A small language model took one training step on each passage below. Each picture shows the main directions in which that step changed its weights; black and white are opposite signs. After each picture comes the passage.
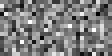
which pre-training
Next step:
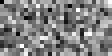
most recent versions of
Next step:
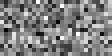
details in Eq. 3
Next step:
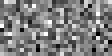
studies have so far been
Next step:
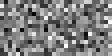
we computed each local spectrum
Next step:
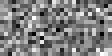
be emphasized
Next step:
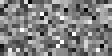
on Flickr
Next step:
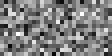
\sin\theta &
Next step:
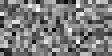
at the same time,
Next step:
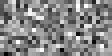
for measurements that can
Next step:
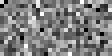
system which exploit
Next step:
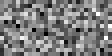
be very different from the
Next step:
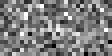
Pioneer 10
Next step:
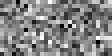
is crucial and
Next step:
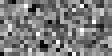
effects can contribute
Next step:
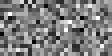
similar time interval of the
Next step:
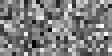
and enable the use
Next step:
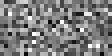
however, alternative
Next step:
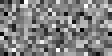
varies from 30
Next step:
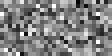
one with $1$
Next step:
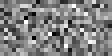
embedded within a
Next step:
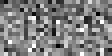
parameters and 10 shape
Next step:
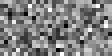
shows strong correlations or
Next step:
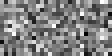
duration models for training
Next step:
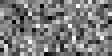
where the Sb atoms
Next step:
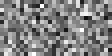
for signs of new
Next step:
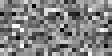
loop contribution to the two
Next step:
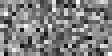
\eta$), respectively.
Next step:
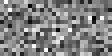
data consistency layer
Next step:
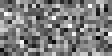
of interest was purely
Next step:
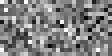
total sample is estimated at
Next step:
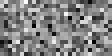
channel. The general
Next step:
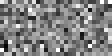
lines, % electric current
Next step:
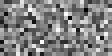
in size. These points
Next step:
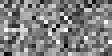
evaluation rationales
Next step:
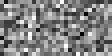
estimate this time to be
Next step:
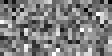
\delta y,
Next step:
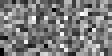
data is generally
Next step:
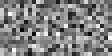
fundamental differences in propagation
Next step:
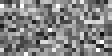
in a Markov
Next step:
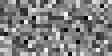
does not change the
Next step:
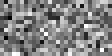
to evaluate how
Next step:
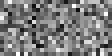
$x$ and
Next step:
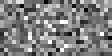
dx = a.
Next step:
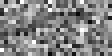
is reduced through substrate
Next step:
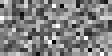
to eliminate
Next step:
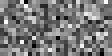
and compress the
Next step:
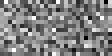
with time-resolved
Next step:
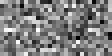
in this work, including
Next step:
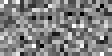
computational domain. This
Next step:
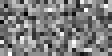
produced close to the
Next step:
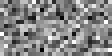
high redshifts,
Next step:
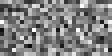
Secondly, most
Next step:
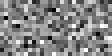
integral along different shape space
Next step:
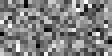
of generality, we
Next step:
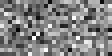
of simulation and measurements using
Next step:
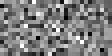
how the peak width scales
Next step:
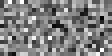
negative pressure is called as
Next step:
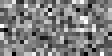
have not been developed.
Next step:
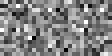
corresponds the center of
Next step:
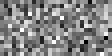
so ensuring that
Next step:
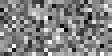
quadratic and does
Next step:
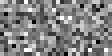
collection. The
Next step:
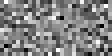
B recombination by
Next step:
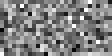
scale cannot. As a
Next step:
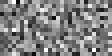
has been considered in order
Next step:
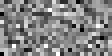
pairs. We rather determined
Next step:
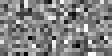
prover to test whether
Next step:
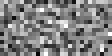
the unitary class.
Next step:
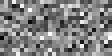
reason. First,
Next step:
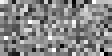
is then transformed back
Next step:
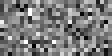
we may say that
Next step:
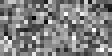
common behaviour for
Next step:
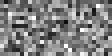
test the molecular description of
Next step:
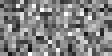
effectiveness of
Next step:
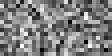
bits at high
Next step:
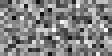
the near-BEC
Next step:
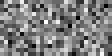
optimal $x$. The
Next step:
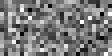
black hole. For a
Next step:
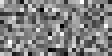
collapse of the
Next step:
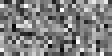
are not very sensitive
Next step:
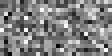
the Pearson coefficient
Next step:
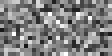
between the two coordinate
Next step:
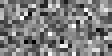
factor evolves
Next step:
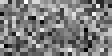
mass and FUV
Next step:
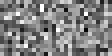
compute the late-time
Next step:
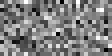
applies to
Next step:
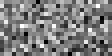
stronger privacy
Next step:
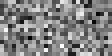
were considered in the study
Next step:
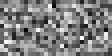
Hamiltonian) over all
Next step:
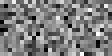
simulated values using a
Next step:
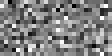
Fermion number
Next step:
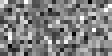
%((Note that
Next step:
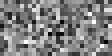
of absolute
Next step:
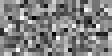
constant, the resultant
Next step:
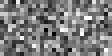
search is designed
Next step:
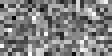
in units of
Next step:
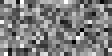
the study of cosmological models
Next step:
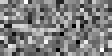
ground truth
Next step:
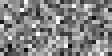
that \obj\
